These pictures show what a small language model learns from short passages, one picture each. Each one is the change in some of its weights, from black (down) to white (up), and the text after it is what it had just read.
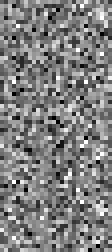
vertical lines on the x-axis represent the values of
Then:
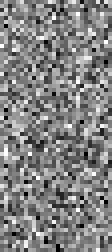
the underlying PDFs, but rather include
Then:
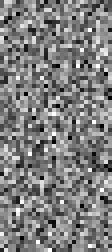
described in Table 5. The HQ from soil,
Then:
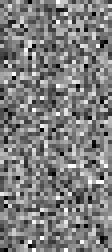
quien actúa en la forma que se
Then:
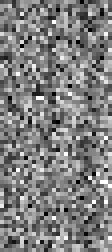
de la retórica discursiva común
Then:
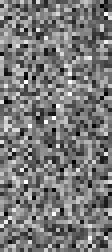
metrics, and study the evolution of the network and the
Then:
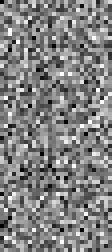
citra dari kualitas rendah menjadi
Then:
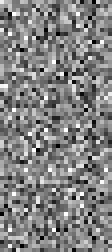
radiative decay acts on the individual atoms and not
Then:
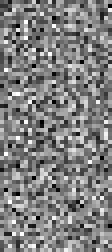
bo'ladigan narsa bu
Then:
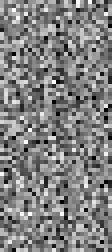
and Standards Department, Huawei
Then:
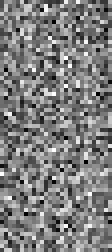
Kahneman and Tversky. Singer
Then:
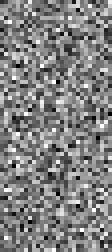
of SH is %``stimulated" to
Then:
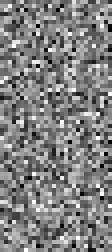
повышение референсных уровней
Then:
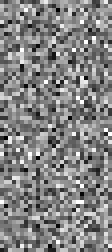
last standard of ontology language that was created by
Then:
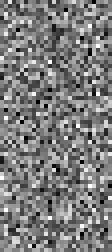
$$\text{Infiltration efficiency} =
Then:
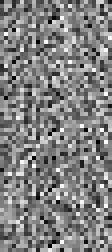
crítica da teoria jurídica
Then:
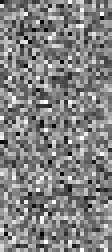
shakllari :4K” modeli asosida
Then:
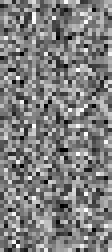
so dass auch nicht-registrierte
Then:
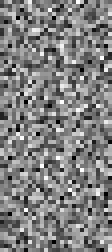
sleep habits and physical condition in children and
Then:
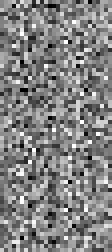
high signal/noise ratio for this event that allows
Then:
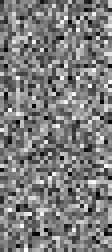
Compared with transition temperatures in the previously published
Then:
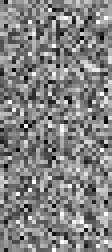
also cultivated under tropical and
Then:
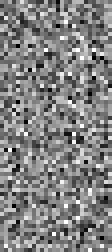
is no NNN frustration and the
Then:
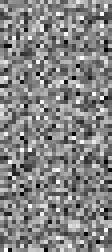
эскириш тезлигига
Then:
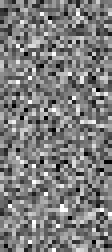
hasta adaptarse a las mismas por
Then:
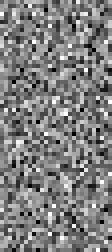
an integration of UTAUT with other theories
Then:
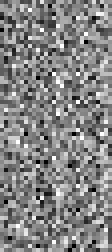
teori politik profetik, sistem ini
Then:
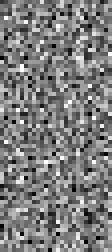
área de “Ciências Humanas
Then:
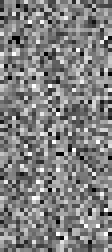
PGP supported on all platforms and simplify
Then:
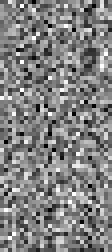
discussed the anisotropic scaling of plastic strain.
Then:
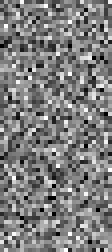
is allocated to six (6) components of
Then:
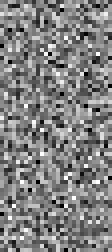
another but equivalent form. The inaccuracy of
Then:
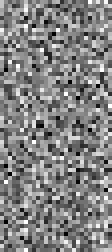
performance level than using didactic lectures
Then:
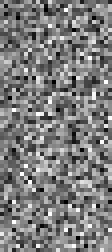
Eq.~(\ref{GapsT}) and
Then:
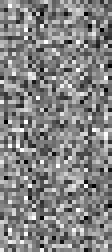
nomidagi Adabiyot va san‘at
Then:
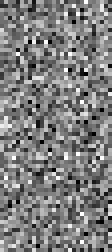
precise measurement of the branching ratios,
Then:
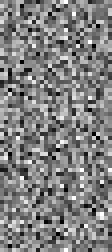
usuários de serviços não
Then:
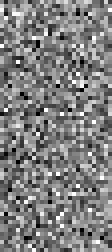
ilegale [12]. Un studiu
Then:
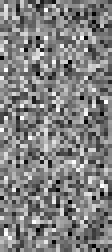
its function, its role in biological processes, as
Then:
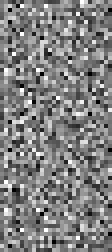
ажратиб кўрсатиш
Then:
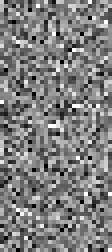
Contracts Using Why3} %
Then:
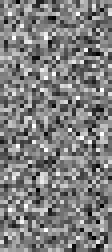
reasons generally given for rejecting step
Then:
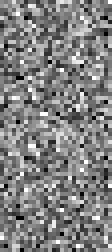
the corresponding circuit with the number of
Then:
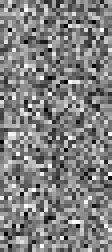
burst performance. However, this strategy is integrated
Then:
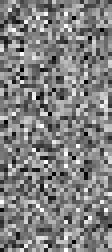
che dice che in una catena di
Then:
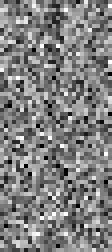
in PASI scores and clinical
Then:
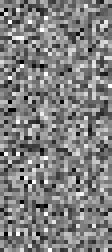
sog'lomlashtirish tadbirlarining
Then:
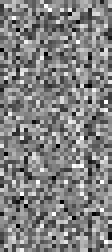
tili xalqaro muloqot
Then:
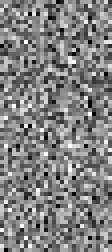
relative contributions of direct and reflected photons are
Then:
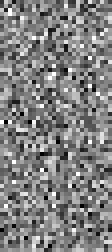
photoperiod-sensitive genic male
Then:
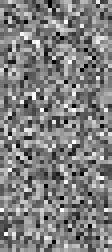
solubility and limited skin penetration.
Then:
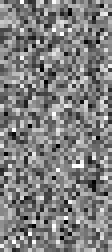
tuzilishi, ishlash tezligiga
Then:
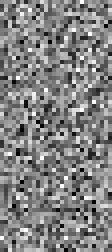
manganese are added in steel.
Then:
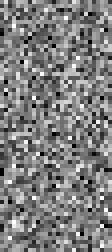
Productivity," in *Water for Food
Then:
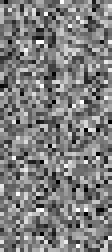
base de datos que permitió el acceso
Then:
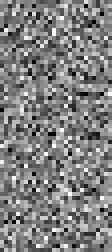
publication that suggests eliminating synthetic materials
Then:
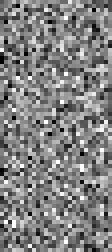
CE noise on the phase line of the infant
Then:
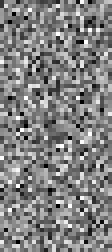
severity of fatigue of the patients shows
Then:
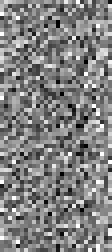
been compared with other methods in terms of accuracy and precision
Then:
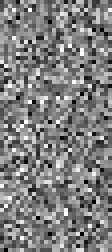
is given in tabular form. The sample means
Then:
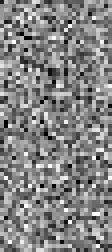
5. Pedagoglarning tarbiyaviy
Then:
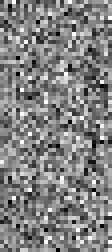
mass very small compared to its energy) in the
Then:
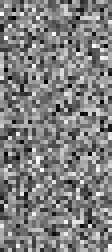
Cold Cuts. The t critical value based
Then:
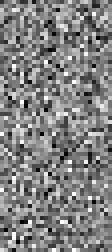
return of Islamic banks on
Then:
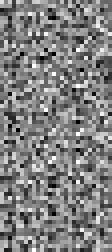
специалистов по охране
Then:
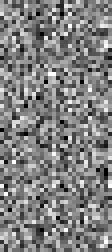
behaviour during the game, depending on the behaviour of
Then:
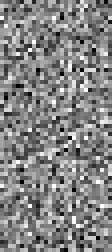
would you score the overall performance of your
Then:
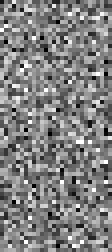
4.5$ seconds and $t =
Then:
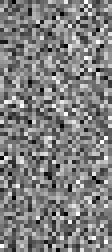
“Livros de Ficção Romântica
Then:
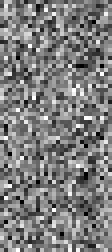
based form, through affixation, compounding
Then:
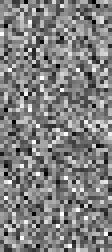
levels of system demand. This adaptive approach is suitable
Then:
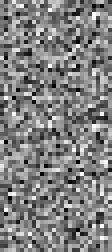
oladigan ko'p jildli
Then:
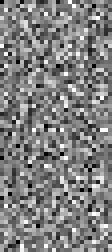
the same way as it is done on ground
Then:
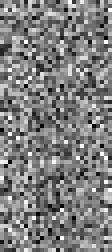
of atoms and molecules with protons and shell
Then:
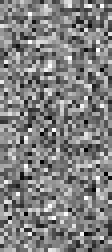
can also help). **Reporting items
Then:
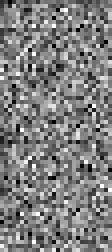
identifica por un código con
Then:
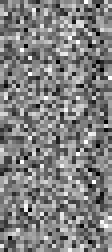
more global orientation of institutions and study
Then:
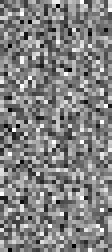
qarap ózgeriwi
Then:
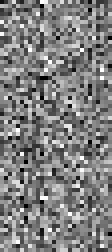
she‘riyat vakillari,
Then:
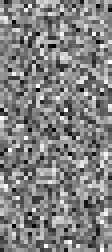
les employés de la BMS recouvrent
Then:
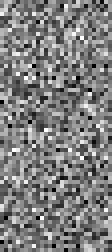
together with the main transport properties, and it is of
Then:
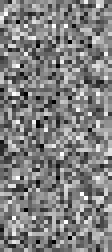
positional reconstuction accuracy of {\em
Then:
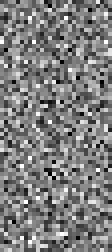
Hubbard model with onsite interaction
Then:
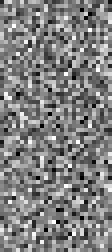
applied in practical slicing scenarios (the
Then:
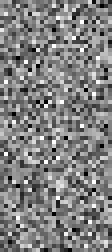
It is immediate to recognize that
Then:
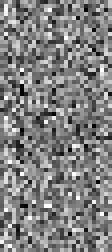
Until recently, when using molecular methods, an
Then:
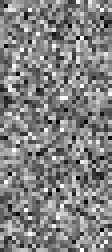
however this program doesn't seem to be
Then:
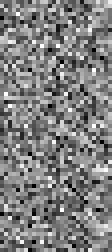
in this paper is to estimate -- subject to different
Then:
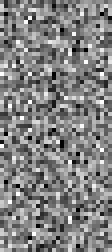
- ardhanareswari, r.
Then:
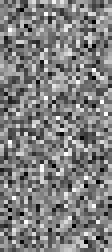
o desenvolvimento de competências que não
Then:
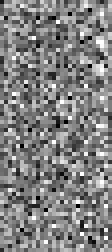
collisional lines change by at least one order of magnitude
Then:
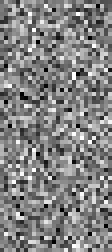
considers coping to be a flexible
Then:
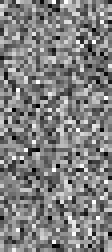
Types of eligible services for the
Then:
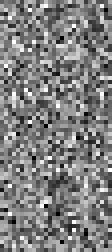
into school-based career planning can enhance
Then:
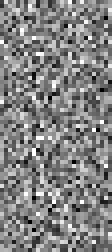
solitons have entered the remainder
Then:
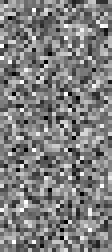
the no conversion case. The 9 members are all
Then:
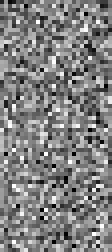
of the immune response of hosts
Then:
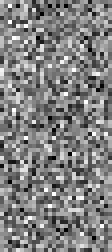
of molecules formed from Fermi atoms. Several
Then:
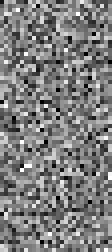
$S^7$ of constant radius, and the
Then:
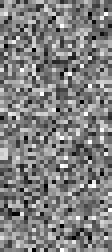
the 10, 50 and 100 years return periods
